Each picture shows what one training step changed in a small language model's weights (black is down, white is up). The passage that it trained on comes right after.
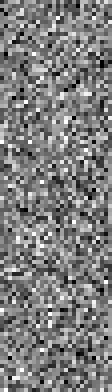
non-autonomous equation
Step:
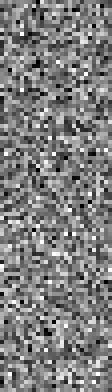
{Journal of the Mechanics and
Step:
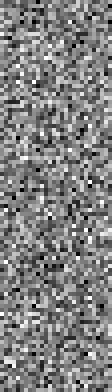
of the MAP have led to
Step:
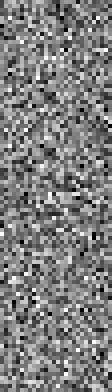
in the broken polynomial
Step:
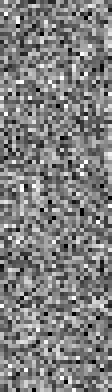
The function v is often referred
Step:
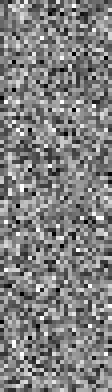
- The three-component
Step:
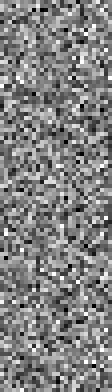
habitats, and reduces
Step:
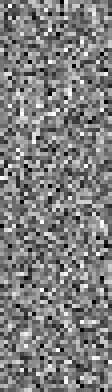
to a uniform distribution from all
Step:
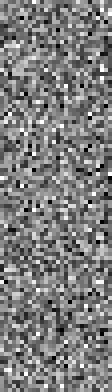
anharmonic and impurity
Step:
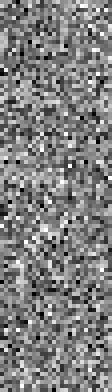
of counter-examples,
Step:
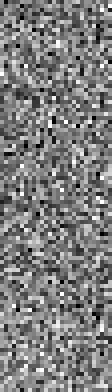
minimisation run will change
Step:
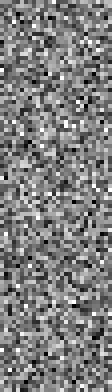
could also influence the band
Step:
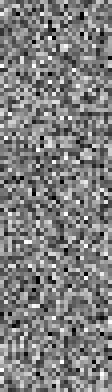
from $\gamma\gamma$ processes
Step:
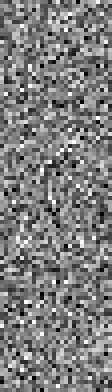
NodeMCU collects
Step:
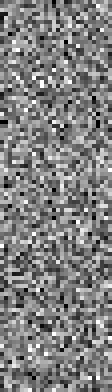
marks is another approach.
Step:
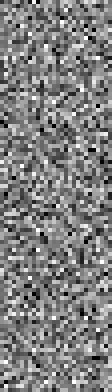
2020). Unstructured data,
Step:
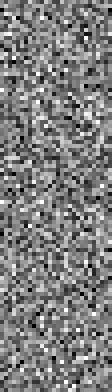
our present day, with relatively
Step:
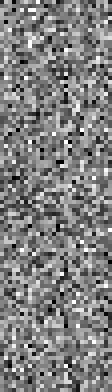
for each $m\in \N$.
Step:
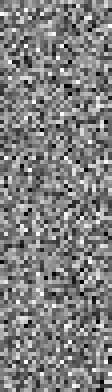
system that enables access to a
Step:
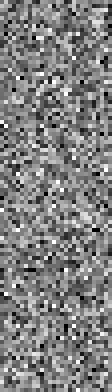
limit under the following boundary condition:
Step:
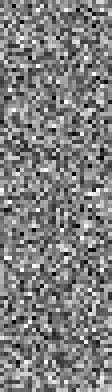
alternative definition of the power
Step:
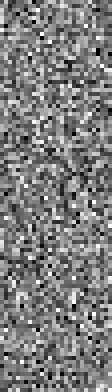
the bipartite case.
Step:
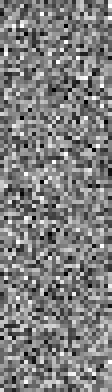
specific time, in a specific
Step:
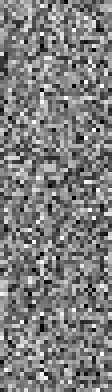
electrons to be equal to
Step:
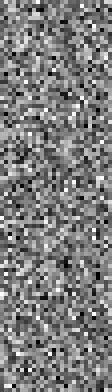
Usage Data Trust
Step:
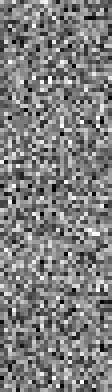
algebra, and we determine an
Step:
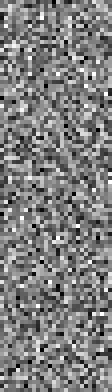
another file that would be
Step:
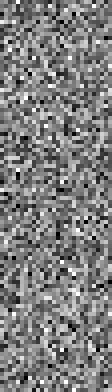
the evolutionary paths for
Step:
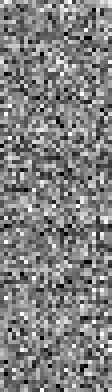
Zh. Eksp.
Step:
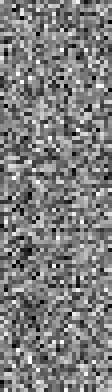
the radial classical solution at a
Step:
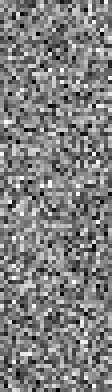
a vector meson in final state
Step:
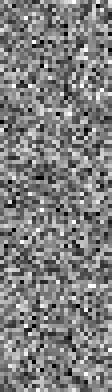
hole channel in the
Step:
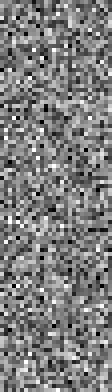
``suitable'' in the
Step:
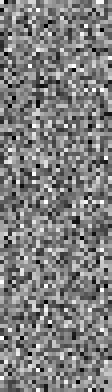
with three, coarse values of
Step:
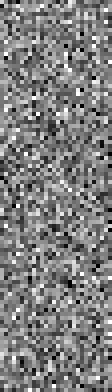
through finger prick
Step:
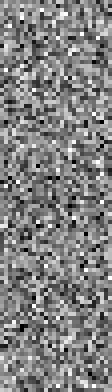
comments (Bruns &
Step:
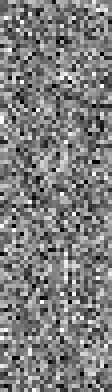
Guessing Attack
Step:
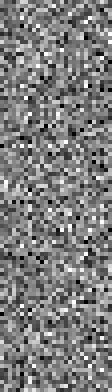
\, T^3$. The shear
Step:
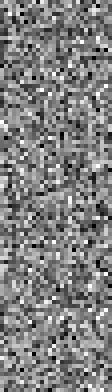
such as phytochemical
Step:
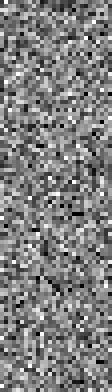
2D snapshots of
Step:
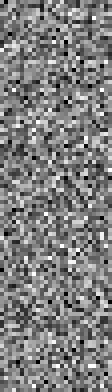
ancient narrative of
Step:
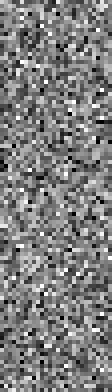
as a white powder,
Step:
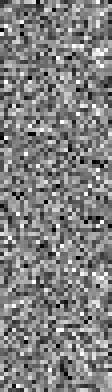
using Avizo Lite
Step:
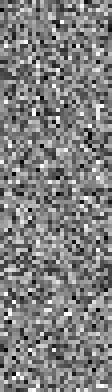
cloud base mass flux are
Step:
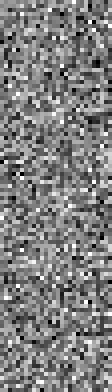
and horizon problems. This
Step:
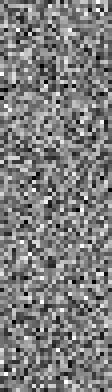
a bad one by inserting one
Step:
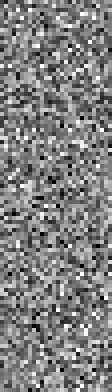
be explained by the fact of
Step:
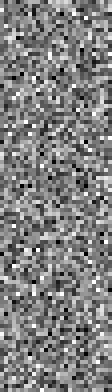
guidelines, which
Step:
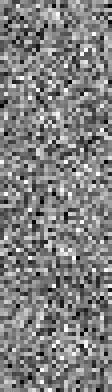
as a condition number for the problem. For
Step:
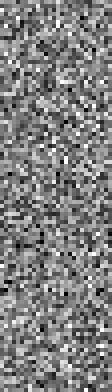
additional scans of small regions
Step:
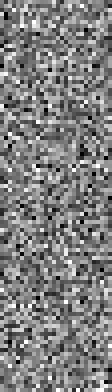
deposit transactions because the
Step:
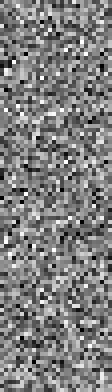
to a given destination. In
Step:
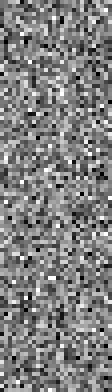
irregular menstrual
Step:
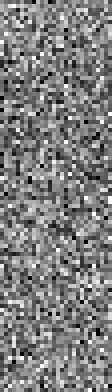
analysis and melting behavior
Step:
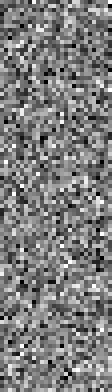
to “urine in his
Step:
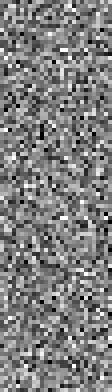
true by hypothesis.
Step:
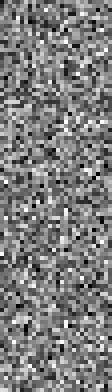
the best performances in this
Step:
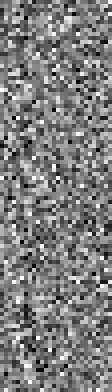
\rangle_{gi} =
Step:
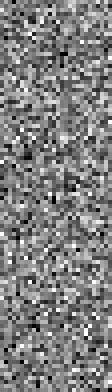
and the interference of these two
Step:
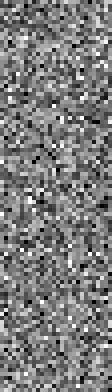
\cite{Bo}) and
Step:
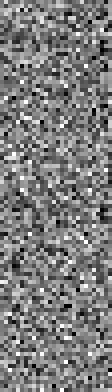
equilibrium state with a
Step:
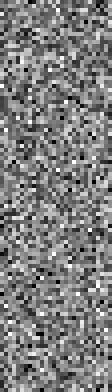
for business management
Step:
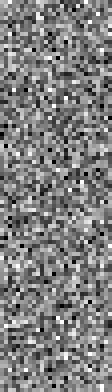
pair of the 1's in $a$
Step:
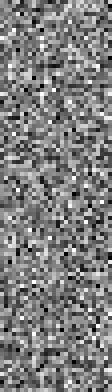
It is to be noted that like
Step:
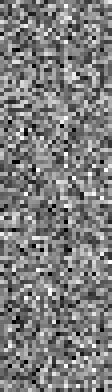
the photon angular distribution, the
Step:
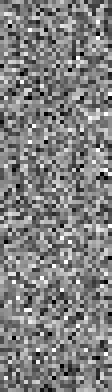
\right. \end{array}
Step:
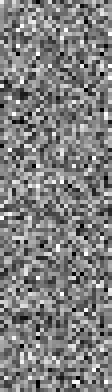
strictly positive number of real places
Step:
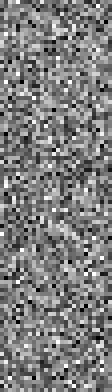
the top right panel.
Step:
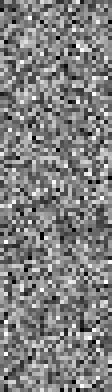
stage. Analytical models
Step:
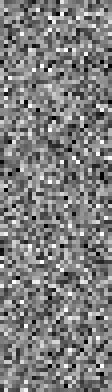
modes with azimuthal number
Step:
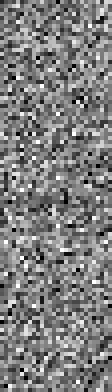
The infection can also originate
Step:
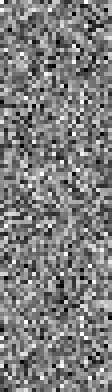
biggest living system-
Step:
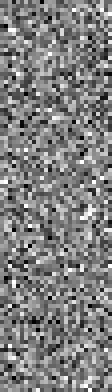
\hh$ be a regular function
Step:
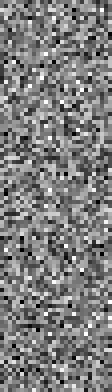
the split feasibility
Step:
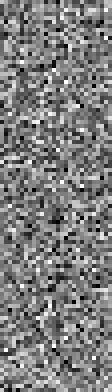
is linked to the fact that
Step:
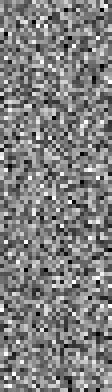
similar difference in SW power. In
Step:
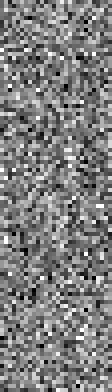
spaces, where we derive a
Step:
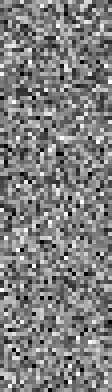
the mean of the predictions from
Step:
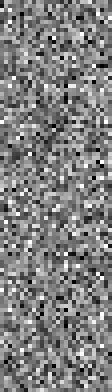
$\sper\ A$. Let
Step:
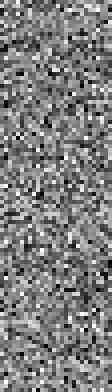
at zero and non-zero
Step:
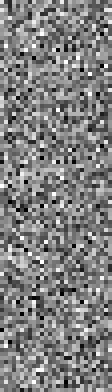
for sitting down, but
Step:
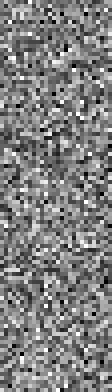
Addressed: High
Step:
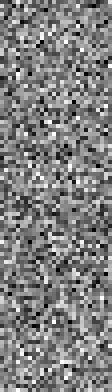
Workshop on the problems of
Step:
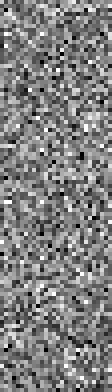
consideration calculated the returns
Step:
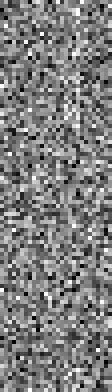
these routing protocols under
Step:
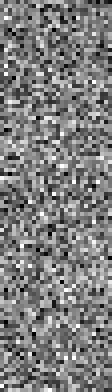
process. - 3. The need for an
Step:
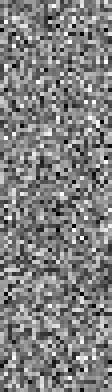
with no diplomatic relations and
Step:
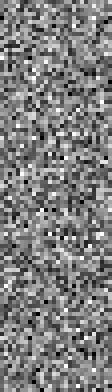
for high temperatures, that
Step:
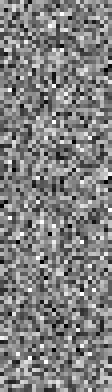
divider was constructed with a
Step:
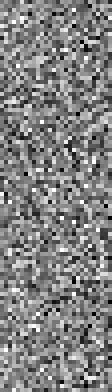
approximation of the $C^0$
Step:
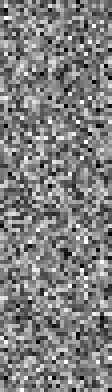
activities geared
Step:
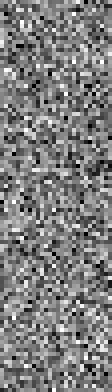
SDG 9 (industry,
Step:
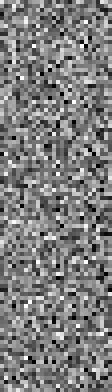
estimates presented above demonstrate
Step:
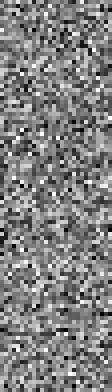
beneficial to solve the
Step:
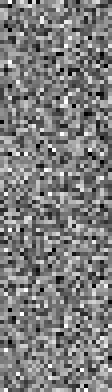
$\sigma$) such that for all
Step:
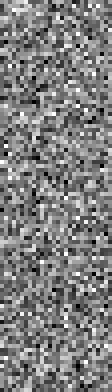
to prove that, for any
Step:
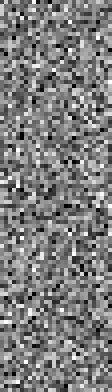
corresponds via the canonical
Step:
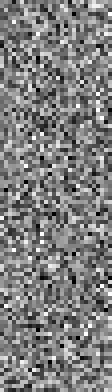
the associated \texttt{IE}
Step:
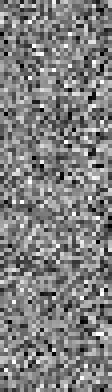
C.~Cao, and
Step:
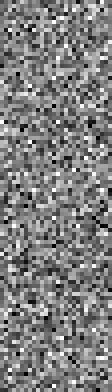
\zeta, \nonumber \\ &\delta
